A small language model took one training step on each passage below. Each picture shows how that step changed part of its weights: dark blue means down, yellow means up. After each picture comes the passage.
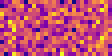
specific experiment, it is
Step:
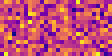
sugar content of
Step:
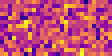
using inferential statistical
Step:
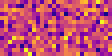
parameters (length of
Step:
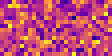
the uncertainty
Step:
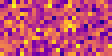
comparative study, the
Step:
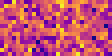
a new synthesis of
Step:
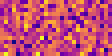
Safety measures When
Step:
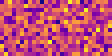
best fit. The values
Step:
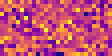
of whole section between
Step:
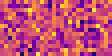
conceived the
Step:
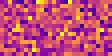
a training programme to
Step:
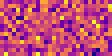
The same techniques used here
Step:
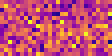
bail out failing
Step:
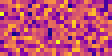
are the elements of the
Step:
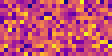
out in the main sources
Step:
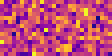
image. Then, our
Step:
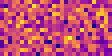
difference (°C).
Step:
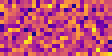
computer vision
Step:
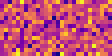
support, shortage of
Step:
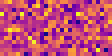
medicines are often
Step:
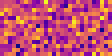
of publications continued
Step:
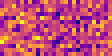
views of the public
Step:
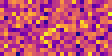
common polarizations of
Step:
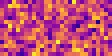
the case of the
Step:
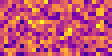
covering almost
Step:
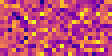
emerge from a
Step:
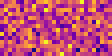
is shown in Fig.
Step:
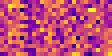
each case is a
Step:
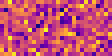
body diagonal link:
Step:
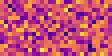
to high BER over
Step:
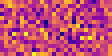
experiments point to a
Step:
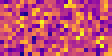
the experiential impact
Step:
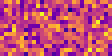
a neonate,
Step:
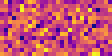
misalignment of
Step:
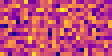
ratios with the
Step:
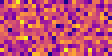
interferometer with
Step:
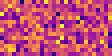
and innovation.
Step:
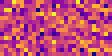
analytics improves risk
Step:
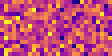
analyzing images, students
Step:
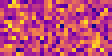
the results described here.
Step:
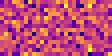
efficient ways to
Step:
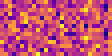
on the procedures and
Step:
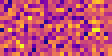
maximized, corresponding
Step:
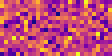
perform well, which are
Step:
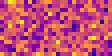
formation of the bias.
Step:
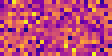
different colored symbols
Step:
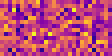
as $\chi_i
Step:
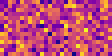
the scalability, we
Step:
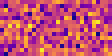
than Condition 1 in
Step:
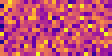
was removed to
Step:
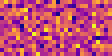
changes in one hour
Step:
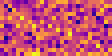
\item Construct
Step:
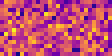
game was based on
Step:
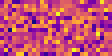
of approaches to science
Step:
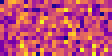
presented. The "all
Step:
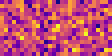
precisely when
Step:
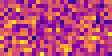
as communication. Therefore,
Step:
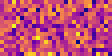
supervision, school
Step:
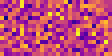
good practice looks like
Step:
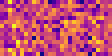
all three streams in
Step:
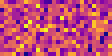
Germany, the
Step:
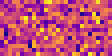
we present an approach to
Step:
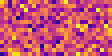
between homologous
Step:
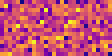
power for multiphase
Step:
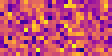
the European Research
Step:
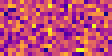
structs where each
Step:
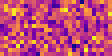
vegetable defect
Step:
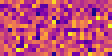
may also be used to
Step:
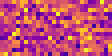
of the SOs
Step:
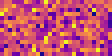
of China,
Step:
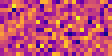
variants, the
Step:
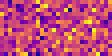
close elections)} &
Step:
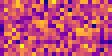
Ethical Review
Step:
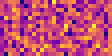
lines in the bars
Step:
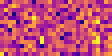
with an accuracy of up
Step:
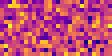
the boundary. Similar
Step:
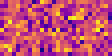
peaks. The correlation
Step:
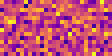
of nucleus.
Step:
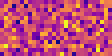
which have interacted
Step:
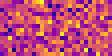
deliver the latest
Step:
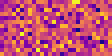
function $\lambda $
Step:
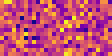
three times a day for
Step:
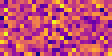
has also become one of
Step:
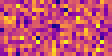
R. China
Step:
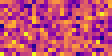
willing to give the
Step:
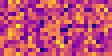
time Schedule Figure
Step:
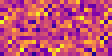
teachers also be able to
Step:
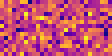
significant rise in the
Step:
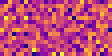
subjected to variations
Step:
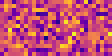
unit cell. The change
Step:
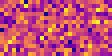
with no arrow.
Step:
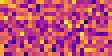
levels has spent more
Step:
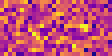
ignore factors of
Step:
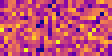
magnetic-field and density
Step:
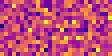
eigenstates for which
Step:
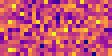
around 93 K at
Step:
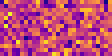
up the *strict
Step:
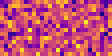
their social position, using
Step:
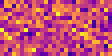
A that of a series
